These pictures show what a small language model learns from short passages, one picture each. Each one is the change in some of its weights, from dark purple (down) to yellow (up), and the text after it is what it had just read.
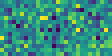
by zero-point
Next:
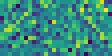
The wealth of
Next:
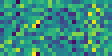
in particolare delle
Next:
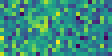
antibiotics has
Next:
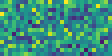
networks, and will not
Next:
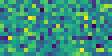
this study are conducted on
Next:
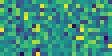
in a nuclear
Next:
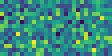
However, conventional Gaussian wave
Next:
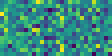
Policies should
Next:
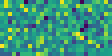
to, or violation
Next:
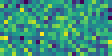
in TM patients leads
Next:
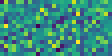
в деятельности
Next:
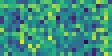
é dividida de
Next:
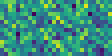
not of language or of
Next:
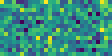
captura de
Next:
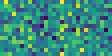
available in the online
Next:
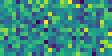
many things that
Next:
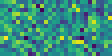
reflects the topological
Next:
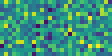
shots. Solid
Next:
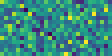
order by order in the
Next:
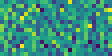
Project cost of
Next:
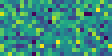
of Nigeria has
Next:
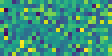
11 ratio Loans
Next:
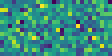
$t$ for a
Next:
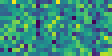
their questions: 8 He
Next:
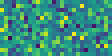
whole modes. As a
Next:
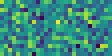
by fitting the obtained results
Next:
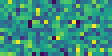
integrate over the
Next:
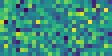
the central star emits
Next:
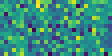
qiladi va uni
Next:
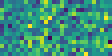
x)] - \mathbb
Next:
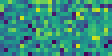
sono questi
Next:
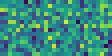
therefore adapt our optimization
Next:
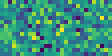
for autistic
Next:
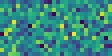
pure mathematics.
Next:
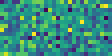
16-bit videos
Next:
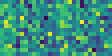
approaches such as cooperative
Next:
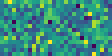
uniformly magnetized
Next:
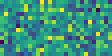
both ${\cal T}$
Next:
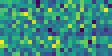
the relative virtual dimension of
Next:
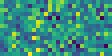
distributes quantum information in
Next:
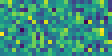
defined as the implementation and
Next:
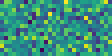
whether or not the
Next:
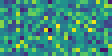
are relevant for $D
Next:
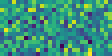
to an end. Figure
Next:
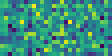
reconstruction, manual
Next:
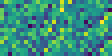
current yet to be
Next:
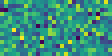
platforms. The
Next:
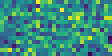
step is 5 minutes in
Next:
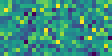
should respects it as
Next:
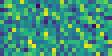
- Smith,
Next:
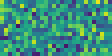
frame labels. Each
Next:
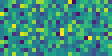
Indian soil. The
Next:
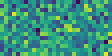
a parameter and its sensitivity
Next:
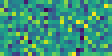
solutions may facilitate
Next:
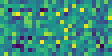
As a method, namely
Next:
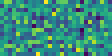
controlled by the background value
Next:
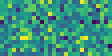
and Farrukh
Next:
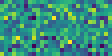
for example, in an
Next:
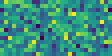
in this study.
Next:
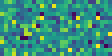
Environmental Education?
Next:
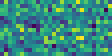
davridan boshlab
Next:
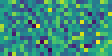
operation similar to a
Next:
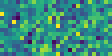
robusta* em
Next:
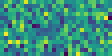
bo'lib, bu
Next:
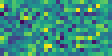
cabo el
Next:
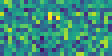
al.*⁵ determined
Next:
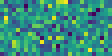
specimen plane for
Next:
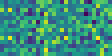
with epilepsy
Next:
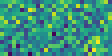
to the conservation of
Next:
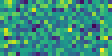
space, and this future
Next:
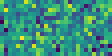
distributed Bragg
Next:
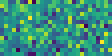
large interactive lay
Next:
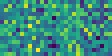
way OS services are
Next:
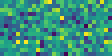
to samostalno
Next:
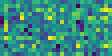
por uma pequena
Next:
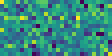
são necessariamente
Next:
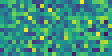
= the Wald
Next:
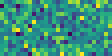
heterostructure of
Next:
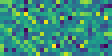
the possible events found in
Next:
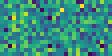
buffer of energy
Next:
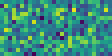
of the order parameter appear
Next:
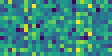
growing risk of
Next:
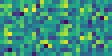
eis, dat
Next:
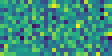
accurate recommendations. The
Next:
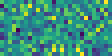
level managers of
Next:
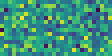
other indicators of the
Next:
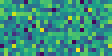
frequencies will be more important
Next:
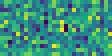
molecules. This method
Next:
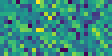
oilasi “Kim
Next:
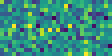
in Region 2 and
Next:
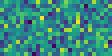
rivojlantirish imkoniyatlarini
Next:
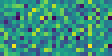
un giovane
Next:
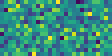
right iliac
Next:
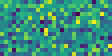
línguas de
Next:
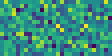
of personal maturity are
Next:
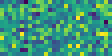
other MACs was
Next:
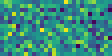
males in the present
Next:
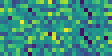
should be close to
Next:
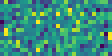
can be used effectively,
